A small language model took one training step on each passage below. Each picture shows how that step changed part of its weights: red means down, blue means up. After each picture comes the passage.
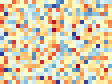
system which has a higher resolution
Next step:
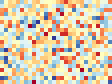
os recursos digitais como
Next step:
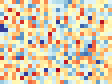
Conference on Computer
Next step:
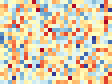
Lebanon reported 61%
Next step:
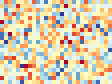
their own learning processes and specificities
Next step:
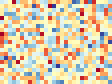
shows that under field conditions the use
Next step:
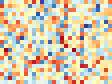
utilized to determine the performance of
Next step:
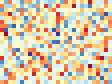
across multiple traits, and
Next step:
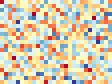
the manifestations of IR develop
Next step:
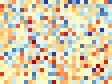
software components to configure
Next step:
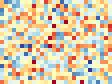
the arborescence is
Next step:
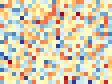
different pharmaceutical
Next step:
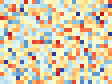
serves excellently as a
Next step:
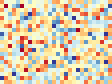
birdan bir yumushi
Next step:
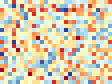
Tasviriy faoliyat jarayonida
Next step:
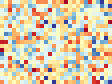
of digital economy, internet economy,
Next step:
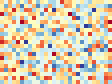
de políticas e revisões
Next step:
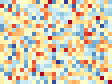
gravadores, sobre as
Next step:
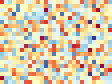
– BC tomoni MN
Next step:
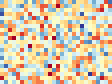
dit onderwerp
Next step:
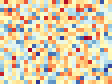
даного колектива
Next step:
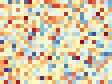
humanity. It has a great
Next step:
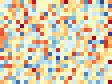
of the mechanisms of financing the
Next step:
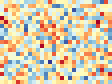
carbon monoxide, lead,
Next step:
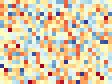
(2014). The tests he conducted
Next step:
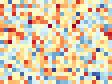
increasingly important for politicians and
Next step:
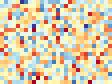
are present: – Yes
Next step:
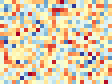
technique that is easy to
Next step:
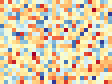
literarias contemporáneas
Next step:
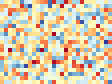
labor, access to resources,
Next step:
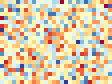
va P almashinuvidagi
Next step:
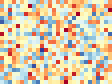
Model (Inner Model)
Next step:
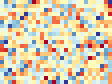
processo de assimilação,
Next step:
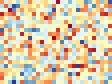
habla, de acuerdo
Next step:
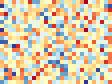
J.A. et al.
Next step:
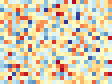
Photodynamic therapy
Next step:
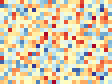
concept, literature survey, review,
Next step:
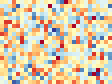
implementation was moderate. Table 7
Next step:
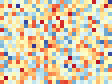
5 “Completely”
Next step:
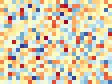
traditional Basmati as subplot
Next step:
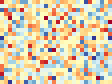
and a relative air humidity of
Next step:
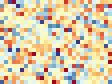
это имя, под
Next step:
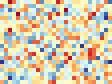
multiplicity). - For a
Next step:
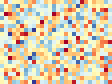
(de formation) Total
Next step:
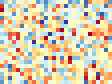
triggering factor for the
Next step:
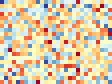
A scalar functional of considerable
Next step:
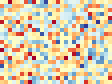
of such monitoring on the evaluation of
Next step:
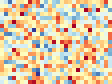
то время как в
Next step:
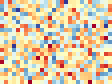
discharge occurred again.
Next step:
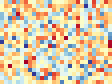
polímeros alargan la
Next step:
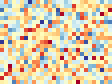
Some Organophosphorus
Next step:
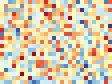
form of a sharp crash
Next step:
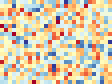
und ernsthaften
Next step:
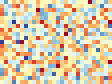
a holistic framework to analyze
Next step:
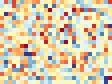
study, has been observed in
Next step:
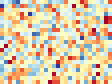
respect to educational attainment,
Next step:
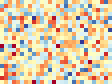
Figure S6. Proton
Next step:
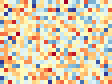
di dukung oleh
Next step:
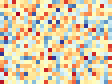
besar yang mampu
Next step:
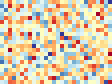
the experimental data. Figure 5.
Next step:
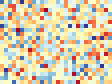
Change in Crime
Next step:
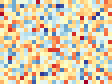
for vinegar. Thus,
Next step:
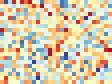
grupo e é isto o
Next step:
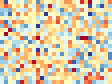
can only be sustainable when the major
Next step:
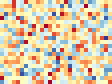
entre investigadores y colectivos
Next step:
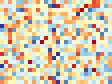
*Medieval Worlds*,
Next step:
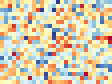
الجسم الحى
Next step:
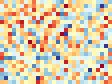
approach. *European Inland
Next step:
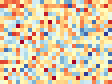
controvérsias e
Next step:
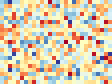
our study, 53% participants
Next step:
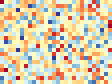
and eventual dentigerous
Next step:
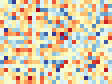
only feature dynamic modelling that are
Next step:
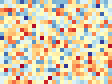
ta‘minlanishida hal
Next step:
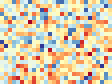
kundalik hayotni
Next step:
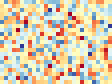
yil 13 fevral
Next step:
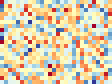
d'une écologie du
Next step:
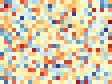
in accordance with the requirements
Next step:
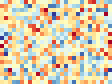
удару? 2. У
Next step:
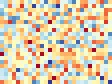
time step in days, and
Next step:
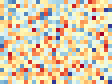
a modernidade, visto
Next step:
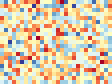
descriptive statistics showing that the
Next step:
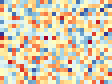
logran comunicar un
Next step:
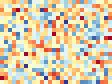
physicist and an art
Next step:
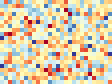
o'z vaziyatlarini
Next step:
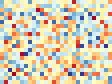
Alpha Barry,
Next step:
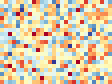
to Almond and Verba
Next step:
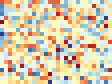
it determines the final material
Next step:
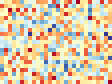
book, Newnes,
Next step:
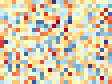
history of linguistics, a
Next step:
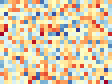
studies, which may have $n
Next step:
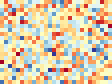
must play a cohesive role
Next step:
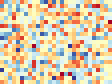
MELO, Arlen
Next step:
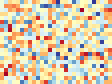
an adequate method to study the
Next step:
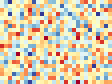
Communication management planning No standard
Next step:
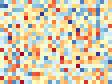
sati. Kada se
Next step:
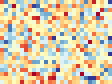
boxes. This model
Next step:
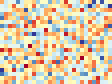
to explain away because there
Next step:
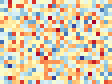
another advantage of our framework: the
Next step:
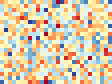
Although Portugal got
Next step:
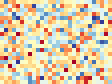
dynamic. The researchers believe that
